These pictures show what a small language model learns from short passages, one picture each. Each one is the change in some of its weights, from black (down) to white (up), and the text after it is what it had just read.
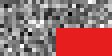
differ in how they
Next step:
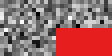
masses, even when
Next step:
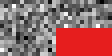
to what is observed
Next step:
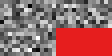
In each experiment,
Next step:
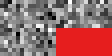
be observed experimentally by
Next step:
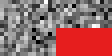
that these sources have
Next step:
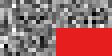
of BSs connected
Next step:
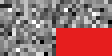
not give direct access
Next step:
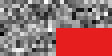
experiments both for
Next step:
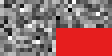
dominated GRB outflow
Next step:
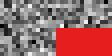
form.} The first
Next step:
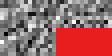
material is instead a
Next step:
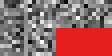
Then we have
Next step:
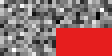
than the applicable voltage
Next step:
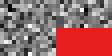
left panel in
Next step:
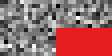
the ones usually
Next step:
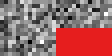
the transition matrix
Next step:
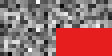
observed such stationary
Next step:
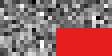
trade-off --
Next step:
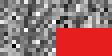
thermodynamical potential is
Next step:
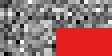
authors aknowledge
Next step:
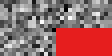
renormalization group equation.
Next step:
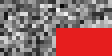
implemented by hand.
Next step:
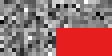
Ilia and
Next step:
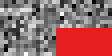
inflation driven by a
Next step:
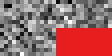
line through its
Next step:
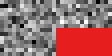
simple shared structure across
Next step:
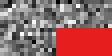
might relax through different
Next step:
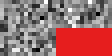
that the role
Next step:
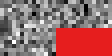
DE is still fully
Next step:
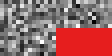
from the square of
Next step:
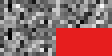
network approximation control law
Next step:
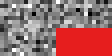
higher than the
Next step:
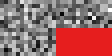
the nuclei of
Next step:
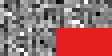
obtained from the
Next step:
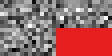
coordinate system measures the
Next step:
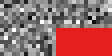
representation of a
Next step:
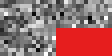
small number of edges
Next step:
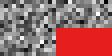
to be possible in
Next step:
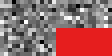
& Yes &
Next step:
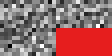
to get a
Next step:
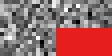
in several bright
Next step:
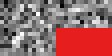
commutation relation:
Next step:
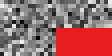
in real systems.
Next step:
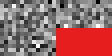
to an increase of
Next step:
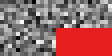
first and second
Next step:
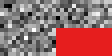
shift operator in the
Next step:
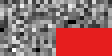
from the system
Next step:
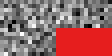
computational task performed after
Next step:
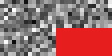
in an example in
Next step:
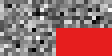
environments of
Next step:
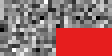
that of the
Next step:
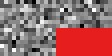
recognize as
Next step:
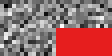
sensitivity to a
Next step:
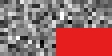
the main comparison sample
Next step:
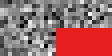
open cone of
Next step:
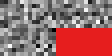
the outputs.
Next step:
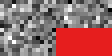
behavior during the late
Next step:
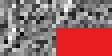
of the data
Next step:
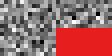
a partially covering
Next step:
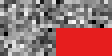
only included the contributions
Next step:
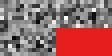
the TPC,
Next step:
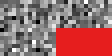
this is the proper
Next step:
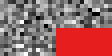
and beyond the scope
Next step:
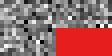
or recommendations expressed
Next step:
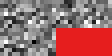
One particularly interesting feature
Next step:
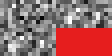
of light DM particles
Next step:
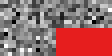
justification of such
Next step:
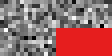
the materials used for
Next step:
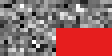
combination bands of the
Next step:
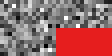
stress. ##
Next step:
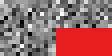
Basically we
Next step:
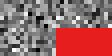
and the three types
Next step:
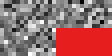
anisotropy effects in the
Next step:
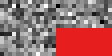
vary much with
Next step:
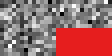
longer coherence time
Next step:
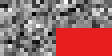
better accuracy, both
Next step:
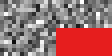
Rev. B
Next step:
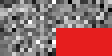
stabilisation by diffusion
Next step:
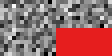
to its stellar
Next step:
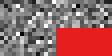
error matrix.
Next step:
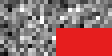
derivative transformations of the
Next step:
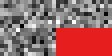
numerical simulations are run
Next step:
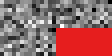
expectations. }
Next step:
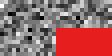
contrast, normal,
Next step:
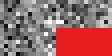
$x$ is
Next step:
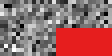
bound is approximately
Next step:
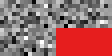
and Hammann
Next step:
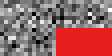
evaluation of these
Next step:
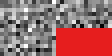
predicts a negative
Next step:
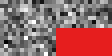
commits that either
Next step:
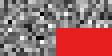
corresponding pieces
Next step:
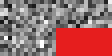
quantum gauge fixing
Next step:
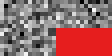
events, depending on
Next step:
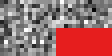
the vortex flow
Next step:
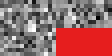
human work that is
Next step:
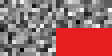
a fundamental string
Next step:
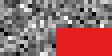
However, if at
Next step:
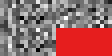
of frames. The
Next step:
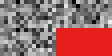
indication of the
